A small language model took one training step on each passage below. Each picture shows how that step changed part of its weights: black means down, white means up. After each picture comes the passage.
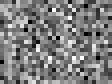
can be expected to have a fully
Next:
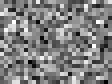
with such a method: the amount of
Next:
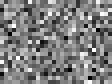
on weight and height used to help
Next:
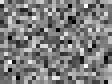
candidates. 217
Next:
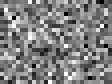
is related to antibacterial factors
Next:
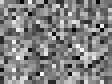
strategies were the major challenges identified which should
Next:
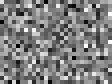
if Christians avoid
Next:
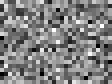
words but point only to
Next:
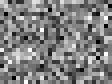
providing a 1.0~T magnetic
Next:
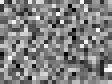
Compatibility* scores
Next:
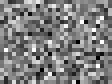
activity are given by $$\alpha,
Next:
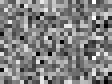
achieved with a combination of
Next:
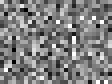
light penetration. The
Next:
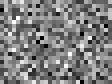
0$ is a solution of
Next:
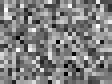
(current scale: 5
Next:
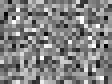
cluster cools while the surface
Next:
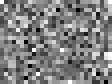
declined steadily, with
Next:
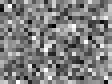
Too verbose, but detailed
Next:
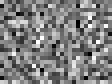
2024) with an allocation
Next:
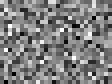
theories (Hayes,
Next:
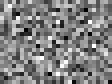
The performance begins from the text
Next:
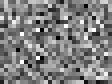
$\beta_{rj}$ is given
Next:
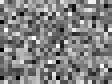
grown using a Te flux followed
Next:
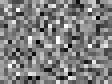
2005, data. Top panel
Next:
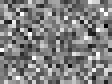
and possible temporal tendencies
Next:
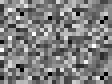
| | | | | world measurements in
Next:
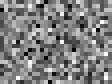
irritability and emotional
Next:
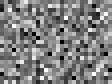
--- black hole physics
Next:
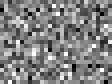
FOR RURAL
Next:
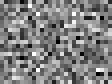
funding my studentship, and
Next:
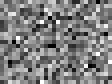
overlap or conductive network.
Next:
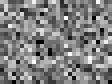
the median expected limits derived from the
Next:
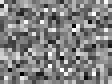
to determine it. ↳
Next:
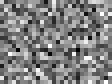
whose activation energy
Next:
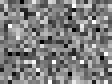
the Department of Chemistry,
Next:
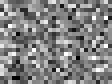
the statistical sense, for the energy
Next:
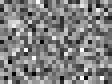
medium, provided the original work is
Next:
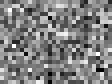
coupling of the quarks to topological
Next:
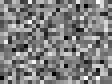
of which 14.5 million
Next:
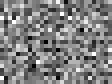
$m$ UEs share access
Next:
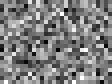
In all, 341 MSMEs
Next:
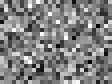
rest pale; hind
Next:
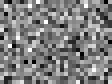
nonconsistency of non
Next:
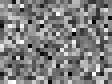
are difficult to obtain high accuracy. To
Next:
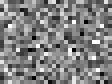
the requirement can be satisfied with
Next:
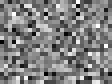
porous structure develops in
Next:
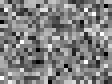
having stroke evidence upon
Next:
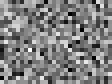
there is no significant evidence of
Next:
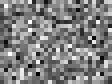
% of these cases. Gestational
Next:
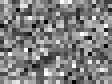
(\ref{detbal2}) is
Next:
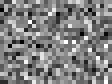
macula due to the presence
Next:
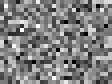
WSE of the RWH system
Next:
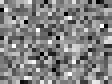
be related to increased cognitive
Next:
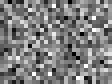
YouTube videos,
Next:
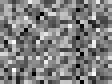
background type of solutions of the
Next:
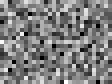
slope at the transition. We
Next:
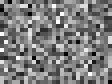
Panda, N. and
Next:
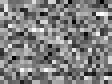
the difference between the measured and ideal
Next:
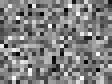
respectively. Quantification was
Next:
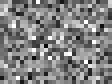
with the implementation of this new training
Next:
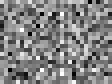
ranged from -6.8
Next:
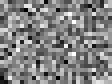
customers visiting a business
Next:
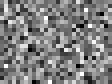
*Journal of World
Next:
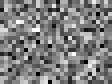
In order to understand the exact dependence of
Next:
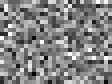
the negative square energy of all these
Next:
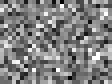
ingredients for the
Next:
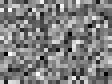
1. Portrait of
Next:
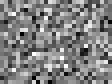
anchor on influencing
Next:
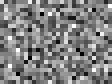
in conjunction with the ability of
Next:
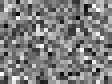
The top-right graph shows another
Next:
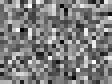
relationship between Social Studies
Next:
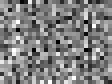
study is the author’s intention
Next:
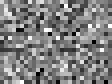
of ratcheting by
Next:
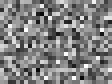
\subsection{The setup} We
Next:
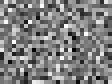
the northsea were
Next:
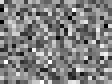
dry seeds weight of
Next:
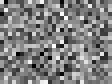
levels since it is often difficult to
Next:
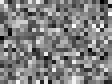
consumer acceptance of new
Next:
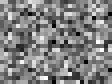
properties of both classes of models.
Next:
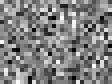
applied to account for some of the
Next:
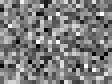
\end{equation} where the
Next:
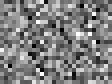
functional and psycho-social
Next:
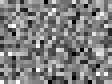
he notes that paradoxically
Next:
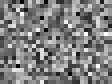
and political initiatives,
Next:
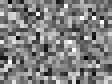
image processing technology. This article
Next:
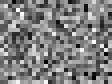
and fuel-dependent to
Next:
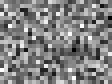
the precision reached to test
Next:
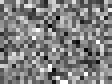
that have been stripped from
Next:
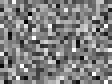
Recall F1 Score
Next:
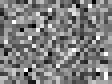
volume, and page number for %
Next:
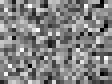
that these two functions depend on the impact
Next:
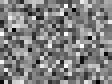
fields. Since there are also
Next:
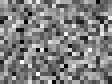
efficiency (η_{mech})
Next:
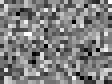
to reveal deeper understanding when these
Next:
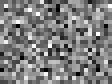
- Hojat, N.,
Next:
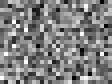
social-emotional skills in the
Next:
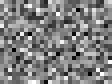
that the FMF for
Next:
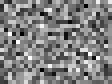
nation after mass executions of people
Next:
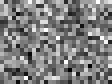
when possible coexistence of three
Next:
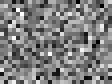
and a mechanism to generate training samples via
